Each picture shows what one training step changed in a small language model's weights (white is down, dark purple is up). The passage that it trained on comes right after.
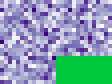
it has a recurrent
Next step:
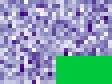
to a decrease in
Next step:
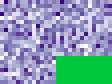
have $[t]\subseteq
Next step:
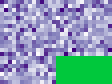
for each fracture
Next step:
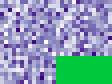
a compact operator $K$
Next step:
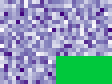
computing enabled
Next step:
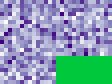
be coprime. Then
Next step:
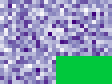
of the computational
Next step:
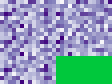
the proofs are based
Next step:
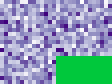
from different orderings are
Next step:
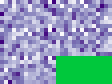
this it suffices to
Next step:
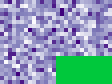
claimed that,
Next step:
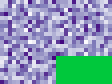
the time required for
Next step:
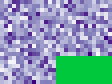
\begin{remark} If
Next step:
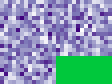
power flow equations.}
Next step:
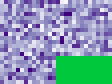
a given matrix describes
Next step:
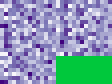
of the material
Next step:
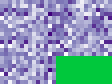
are well defined for ${\cal
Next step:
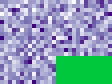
$\widetilde{o}$ is
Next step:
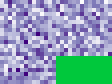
of the total
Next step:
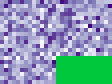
by defining a
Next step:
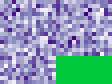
as \begin{equation}
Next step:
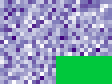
}$ must have
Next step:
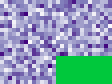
to the context of
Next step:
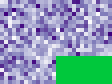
i.e. there exists
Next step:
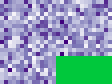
ideal whose associated prime
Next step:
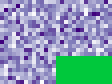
superversion by M.
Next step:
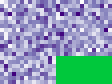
and to recover our
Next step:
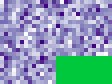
using triangular elements,
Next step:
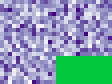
number, denoted
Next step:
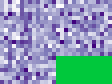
side term related
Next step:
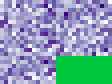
convexity theorem
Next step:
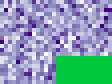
stronger result is
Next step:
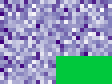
= Z_2 \oplus
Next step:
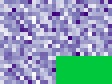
Next, we can
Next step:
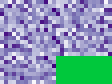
F}_1$ is obtained
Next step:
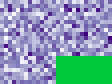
of $P$ is called
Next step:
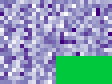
has two subgraphs
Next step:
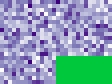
which cannot be described
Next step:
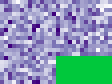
$\left( \frac{
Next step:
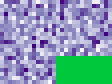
partial differential equations
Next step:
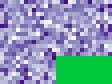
local Torelli
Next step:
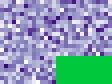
\R^d$, defined
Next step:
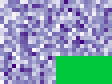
unstable component on
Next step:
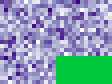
}}$ with ground
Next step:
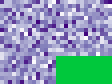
\to +\infty$, as
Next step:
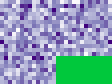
MPC is a
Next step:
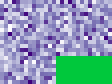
\end{thm} In
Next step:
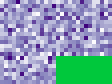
with cells of dimension
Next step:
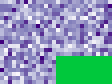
as affine spaces,
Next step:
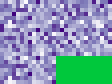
\le i \le
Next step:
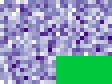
range $X$ of
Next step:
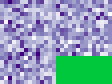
exists a unique up to
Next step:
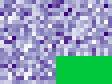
are finite and may have
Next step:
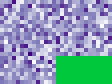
is either smooth or has
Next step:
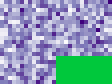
polynomially reduced to an
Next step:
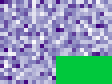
layer that cannot
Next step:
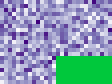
case $1\leq
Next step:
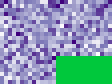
experience. The
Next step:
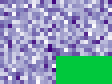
that we may restrict
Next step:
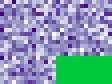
is \begin{equation}
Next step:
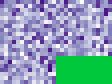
for some nonnegative,
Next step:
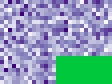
justified to consider
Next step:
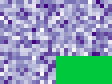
by the infinite sum
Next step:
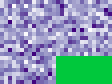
of the category of
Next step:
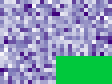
This invariant is the main
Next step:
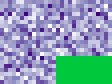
are bounded. On the
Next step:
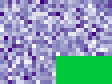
commutative, each path
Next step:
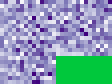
all $\tau,\del$.
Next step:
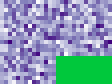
{\em only} the
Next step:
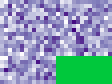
of the scheme and
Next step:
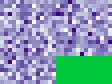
be used throughout the
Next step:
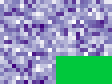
parametrized by
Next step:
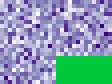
action, $x\in
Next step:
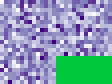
position, a lower
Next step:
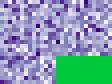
1$, respectively. \noindent
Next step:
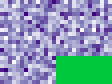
the several dimensional
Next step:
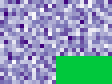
remains to show that
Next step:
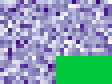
if needed,
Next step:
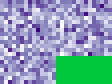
a unique open orbit
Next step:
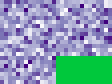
(This example was also
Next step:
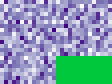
this section admit a
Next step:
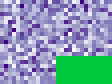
be the evolution of
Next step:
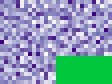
% By elementary
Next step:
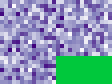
but also the effects
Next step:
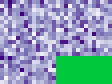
of the proposed
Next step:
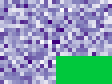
= \lapS
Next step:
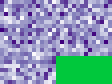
new exposures in
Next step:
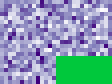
over an $n$-dimensional
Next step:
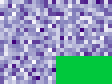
we connect the above
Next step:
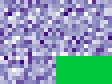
a point $Q$ in
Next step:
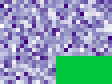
multiplicities, then
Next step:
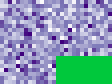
$\cg$ is a
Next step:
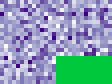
If $N$ is a
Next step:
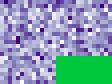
a vertex. However,
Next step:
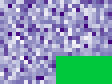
x_i'$ is the
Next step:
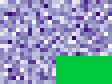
always solve
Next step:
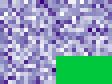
for any $\lambda <
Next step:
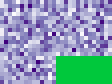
metrics $g$, which
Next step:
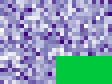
condition is not linear in the
